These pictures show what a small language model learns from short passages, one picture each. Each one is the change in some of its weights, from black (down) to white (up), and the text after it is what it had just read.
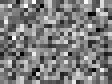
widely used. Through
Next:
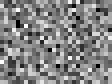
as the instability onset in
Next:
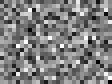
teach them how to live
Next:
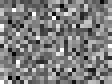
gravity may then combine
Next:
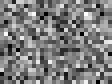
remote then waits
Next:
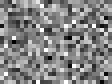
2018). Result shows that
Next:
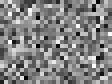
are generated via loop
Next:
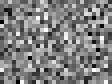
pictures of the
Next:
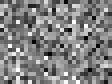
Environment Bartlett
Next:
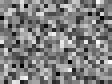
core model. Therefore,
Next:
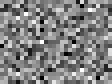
the most relevant approaches
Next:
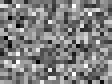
in the electricity grid
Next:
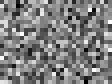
to equip students with the
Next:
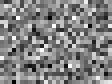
properties needed for performing the
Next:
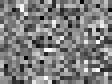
predicate}. In the following,
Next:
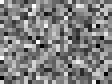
(Found: C,
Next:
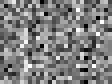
If the phosphate
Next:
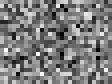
ground vibrational level
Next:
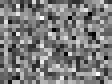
offered levels of
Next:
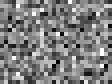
by non-linearity,
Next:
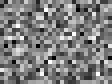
of macroscopic
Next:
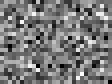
the \thcotw\
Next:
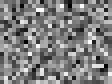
management stratum.
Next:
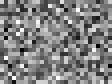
This journal uses the
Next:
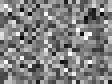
In practise, only a
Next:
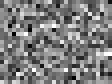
*Proceedings of
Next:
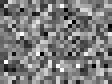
respectively. (**c**)
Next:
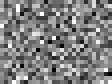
visual search experiments.
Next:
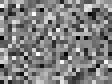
for more on this example.} In
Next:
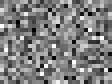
clusters quantum gravity
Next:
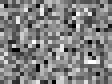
and social participation among
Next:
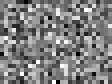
five basic personality
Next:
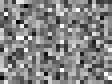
qualitative approach to
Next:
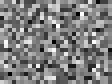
to understand the influence of
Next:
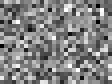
Gaussians in many
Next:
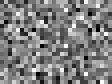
if consensual election is
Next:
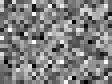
Acquire science
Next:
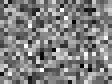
the proposed GGCA,
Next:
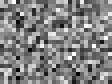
to speak or act in
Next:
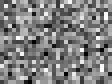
3.2 Constraints
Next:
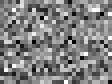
Interested in reusing
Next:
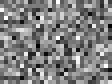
\end{equation} where
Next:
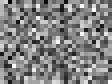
clustering ... can be
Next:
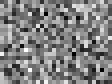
W, Waterloo,
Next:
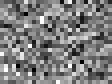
$\rm in(out)$ will
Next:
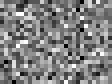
developments in this field,
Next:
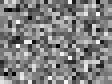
the use of raw data in
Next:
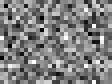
figures such as
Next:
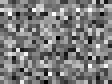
The modulus of the total
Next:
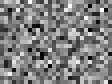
holds if and only if
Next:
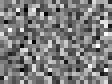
to be statistically significant
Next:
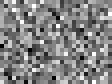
the dimers, which are
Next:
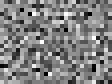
and the three lines overlap
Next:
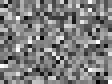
the structural phase transition
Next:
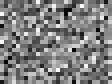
capture data from pH
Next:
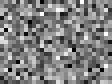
the free-carrier
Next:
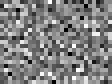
would like to collaborate
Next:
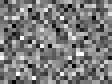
we allow a non-zero
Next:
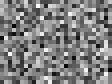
can be explained in the
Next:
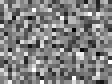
Hall sensors, 8
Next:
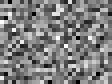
in the in-gap states
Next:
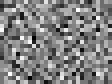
San Diego
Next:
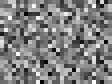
short time (<10
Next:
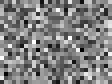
D/H measurements are based
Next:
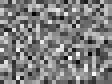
Results from test participants
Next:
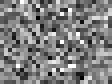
coded as in Figure
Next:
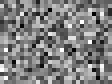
levels. Other variables
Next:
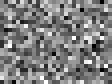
The future will also
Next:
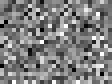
the Ly$\alpha$
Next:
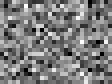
when $N_p =
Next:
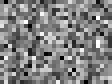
A. Collaboration
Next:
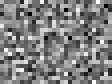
through Ayinla's
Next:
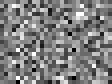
of data Absent for
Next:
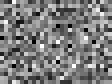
resolution for the difference of
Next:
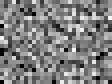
QTL was more obvious
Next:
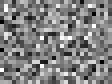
meat and dairy,
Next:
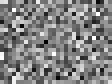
reliably extract the
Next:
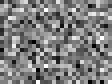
fragmentation method for
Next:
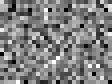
scale based on human
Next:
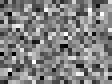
were used to reproduce
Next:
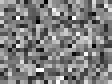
found that the combination of high
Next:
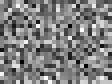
cannot really be compared,
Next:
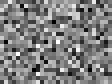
provided competitive performance
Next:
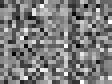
just intonation.
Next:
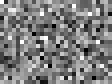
the city hosts
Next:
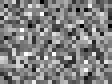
few. On the
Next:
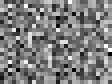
expected to aid in the
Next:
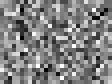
simple bilayer structure.
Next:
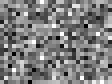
of Examinations,
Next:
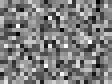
volume also near a
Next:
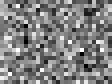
and mortality. CT
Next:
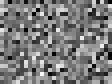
phase from the surface and the
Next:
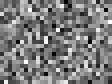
contains sodium
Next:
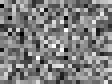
lowest wavelength
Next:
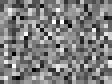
detonation occurred for
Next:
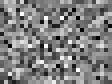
does on a website
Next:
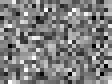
correct normalization with the
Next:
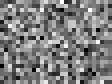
the length of surgery
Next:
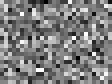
at which the mass fraction
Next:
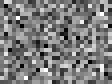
i.e. it corresponds
